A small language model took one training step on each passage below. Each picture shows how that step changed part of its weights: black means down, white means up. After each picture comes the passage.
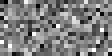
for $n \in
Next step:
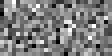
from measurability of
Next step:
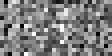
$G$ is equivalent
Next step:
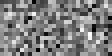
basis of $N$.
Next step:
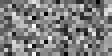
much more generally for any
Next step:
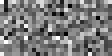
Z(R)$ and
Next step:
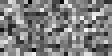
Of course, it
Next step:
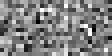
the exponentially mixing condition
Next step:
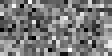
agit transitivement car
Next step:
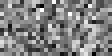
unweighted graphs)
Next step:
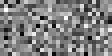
has so many other different
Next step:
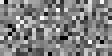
\infty$ if and
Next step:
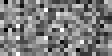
prime~$q$ is
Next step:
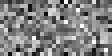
determine this center; we
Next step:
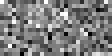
A}$. The conformal algebra
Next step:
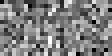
Such models produce large
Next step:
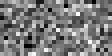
to a trivial vector
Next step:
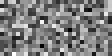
optimize the operational
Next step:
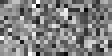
a conceptual proof
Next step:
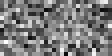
no type I eigenfunctions
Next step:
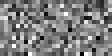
transformation laws but instead of
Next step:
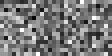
of Fourier-based metrics
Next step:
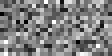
$\partial M$ and
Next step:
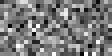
a product of the generators
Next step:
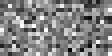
realization for the algebra
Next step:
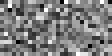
Newton's method for
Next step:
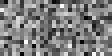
notation is used with the
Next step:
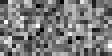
a given $c
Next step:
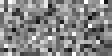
solution. \bigskip We
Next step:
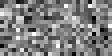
the notion of homotopy
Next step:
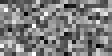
for example.) After
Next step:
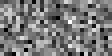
is also an element of
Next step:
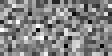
We observe the following
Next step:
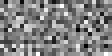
manifold is given by the
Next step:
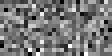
of poles of
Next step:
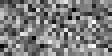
denotes what we call a
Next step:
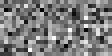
and Combinatorial
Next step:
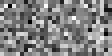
sphere. The last section
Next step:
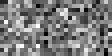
a given critical value
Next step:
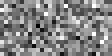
if for any other local
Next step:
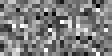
be done in any
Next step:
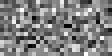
underrepresentation of women
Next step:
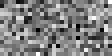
the topology change.
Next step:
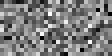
both uniformly and in
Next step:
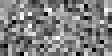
prove that it is dominated
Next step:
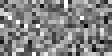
\node (C)
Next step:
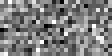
$\beta p\leqslant
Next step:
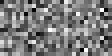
fixed 4-dimensional spatial
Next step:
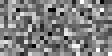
with the T-index
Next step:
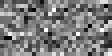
another type on all
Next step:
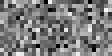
true distribution belongs to the
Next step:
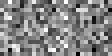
\centering \includegraphics{}
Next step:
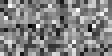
is simple, then
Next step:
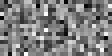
Then $R$ is
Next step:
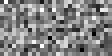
$s$-level trace
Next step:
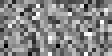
gives a very simple way
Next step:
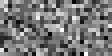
the lengths of
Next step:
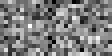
the following representation of
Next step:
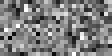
recursive feasibility and
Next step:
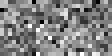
a subcategory $\mathcal
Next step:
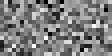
reconstruction. Bottom
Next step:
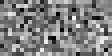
noise. As a
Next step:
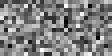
we will show the local
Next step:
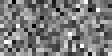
I} |\langle
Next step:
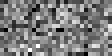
working purposes,
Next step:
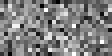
latest claim is easily
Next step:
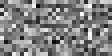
\geq 0$ define
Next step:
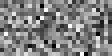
formula was recently applied in
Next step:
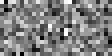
(a) and
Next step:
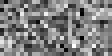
unordered trees
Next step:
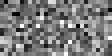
the need to stop
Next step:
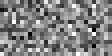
make no attempt to
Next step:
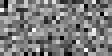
where $\p$ runs
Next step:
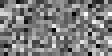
the magnitude of the
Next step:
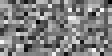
the quotient of groups
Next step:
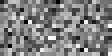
sum problem corresponding to
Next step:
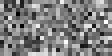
that are used to study
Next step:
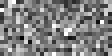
denote the solution as
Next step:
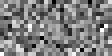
for convex surfaces with
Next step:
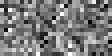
X$ as above,
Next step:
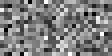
\to Y$ is
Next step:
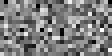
over $\Q$ such
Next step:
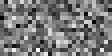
dimensions relates String
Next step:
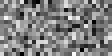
lagging \\
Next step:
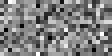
\le i \le
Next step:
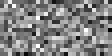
do this, we first
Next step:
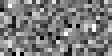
(stochastic) gradient
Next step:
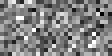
in the same way as
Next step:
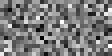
initiated by
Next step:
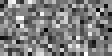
in the first cell of
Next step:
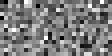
to $v$ in
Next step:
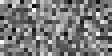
by their unit normals
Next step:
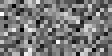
of several variables without
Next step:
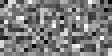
on the principle of
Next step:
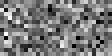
Forester (section
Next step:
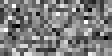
Brownian bridge}
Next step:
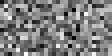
Data availability
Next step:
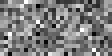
general free boundary point
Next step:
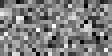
the consequence of case
